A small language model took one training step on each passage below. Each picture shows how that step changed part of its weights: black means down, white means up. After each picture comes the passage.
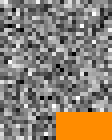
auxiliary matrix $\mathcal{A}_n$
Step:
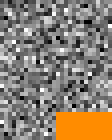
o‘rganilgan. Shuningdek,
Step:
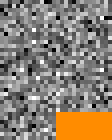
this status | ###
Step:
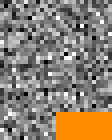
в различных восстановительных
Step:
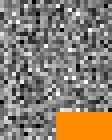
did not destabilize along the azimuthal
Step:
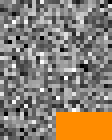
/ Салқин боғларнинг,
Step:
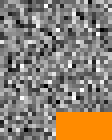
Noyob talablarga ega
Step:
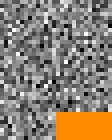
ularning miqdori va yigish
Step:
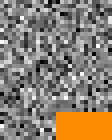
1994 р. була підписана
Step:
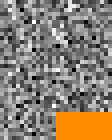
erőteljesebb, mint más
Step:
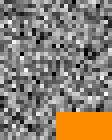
put in analytic form using very simple approximations.
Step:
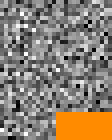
ham uchrab turdi. Sitokin
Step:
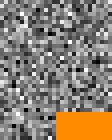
remaining candidates, and begin
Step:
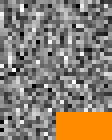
második fordulót, hanem
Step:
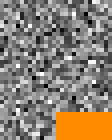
bir necha barobar katta
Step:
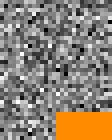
The other category was used particularly frequently
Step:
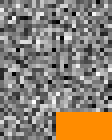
y la arqueología habría de
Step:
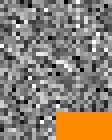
що потребує подальшого
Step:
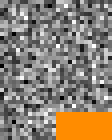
estetik kazanımlarla ifade
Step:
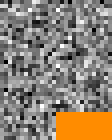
unda turkiy tilshunoslik
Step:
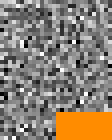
hem de onu merkeze
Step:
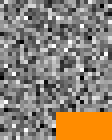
In the definition below we extend the usual
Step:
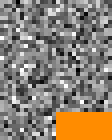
pengeluaran dapat berupa
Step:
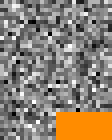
den bisherigen Unterricht und
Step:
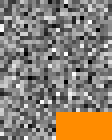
parentales de arroz. Parentales
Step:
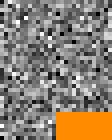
CP parameter must be small $\bar \theta
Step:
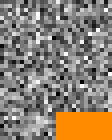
deviation, which constantly vary according to
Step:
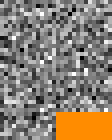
almost the same but the source functions differ. The
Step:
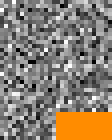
sahnada oshirib boradi.
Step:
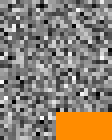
are highlighted and recommendations are presented
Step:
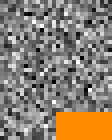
algo más allá del sistema que integra. La
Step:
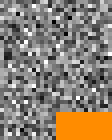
e pelo coeficiente de correlação
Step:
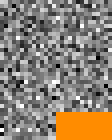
rapidly accumulates at the metal
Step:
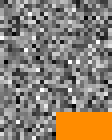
the gradient of the magnetic field produces the
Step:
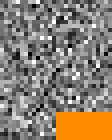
Polishook, Yaron,
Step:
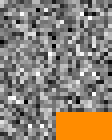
systems can be extremely challenging
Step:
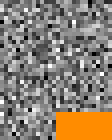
cuprinsul actului de
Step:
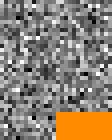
e^+\nu_e)$ is about
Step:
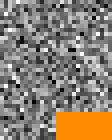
results are more in the qualitative point of
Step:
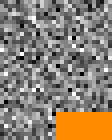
and $W_a=T(A\otimes
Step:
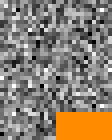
também se configura por um corredor central
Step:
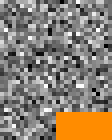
4). The postoperative period passed without
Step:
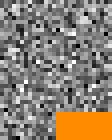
annulus arbitrarily. For any
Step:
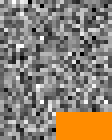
models to understand and resolve tasks.
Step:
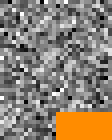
permanecem suspensos no ar ou
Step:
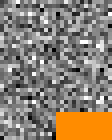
(Шпиллер В.,
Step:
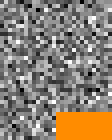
flux because of the power-law form of the number
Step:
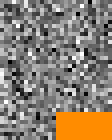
va Samarqandni, janubda
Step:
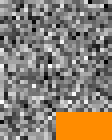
c) percepções sobre o mercado de
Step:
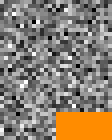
cargoes that were traditionally
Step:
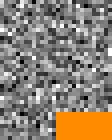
сайта ВЦИОМ.
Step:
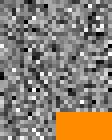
be formalised as follows: Given a
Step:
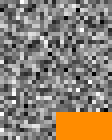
vistas à análise de sensibilidade e
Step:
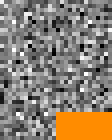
Therefore, it is of paramount importance
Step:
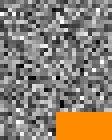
denominar a etapa anterior e
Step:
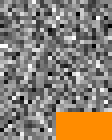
the merger. On the other hand, the
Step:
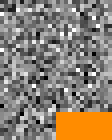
entendimiento mutuo entre todos los
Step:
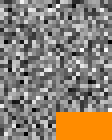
shows that $s=a/\sqrt{N}$
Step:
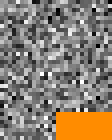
na Unidade De Ensino Superior do
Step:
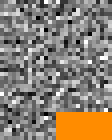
\end{abstract} \section{Introduction}
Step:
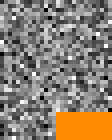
UAVs are poised to be an important
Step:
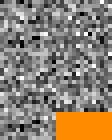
به‌عنوان مثال: در
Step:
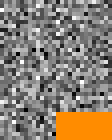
system to monitor and classify air pollution
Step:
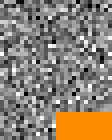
the power spectrum for red galaxies and the green curves
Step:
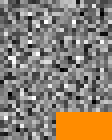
yozilgan va unda kibr,
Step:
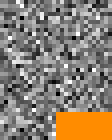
résultats attendus, en se posant
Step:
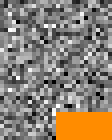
velocity of the inclusively measured fragments is
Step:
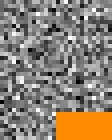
*Revue Diabetes Voice*.
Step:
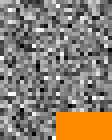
Maktabgacha taʼlim
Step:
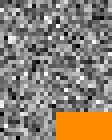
de pastagens como estratégia de
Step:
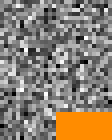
presença na Britânia, na
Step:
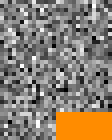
ребёнка в возрасте до 5
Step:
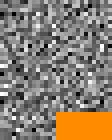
of the open aperture Z-scan system is
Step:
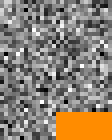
solidaire L'économie sociale et
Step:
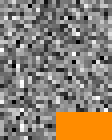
1 km. Hal itu tidak
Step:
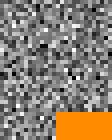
being the spectrum of Bethe (or
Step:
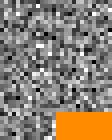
қолмайди. Илмий
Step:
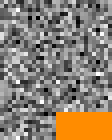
the form factors of the corresponding local operators,
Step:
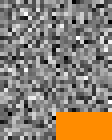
М. Радиобиология. -
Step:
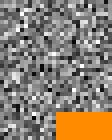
yang mau menerima utangnya untuk
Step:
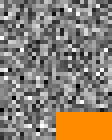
tartibi kabilar ta'sir
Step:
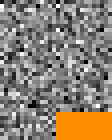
adrenal korteksga tegishli
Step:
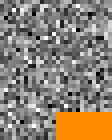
причин і наслідків
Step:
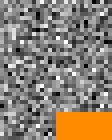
barcha fanlar bo'yicha
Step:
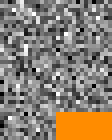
tot een bepaald beroep wordt
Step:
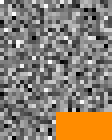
This concept, based on a scintillating
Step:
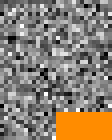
автомобиллари юк
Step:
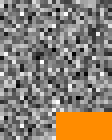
ATENDIMENTO DE
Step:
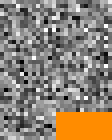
Ryan Fazli Zulna,
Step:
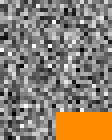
colunas que acompanhavam as
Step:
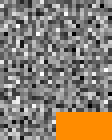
системі ідентифікаційної
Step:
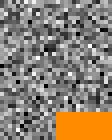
c giving CSL. Despite the above
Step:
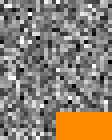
layers, generating stacking faults that
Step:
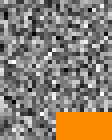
natural from a large-$N_c$
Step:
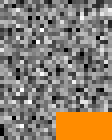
the wave function and that it provides a useful
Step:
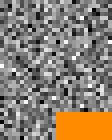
bolaning sog'lom bo'lib
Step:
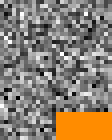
and mimics several randomized experiments across
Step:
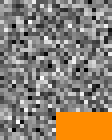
\cite{Gonnelli2001}. This method
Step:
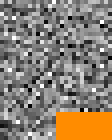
хусусиятлари ва экологик
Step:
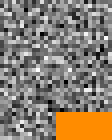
cititorilor instrumente
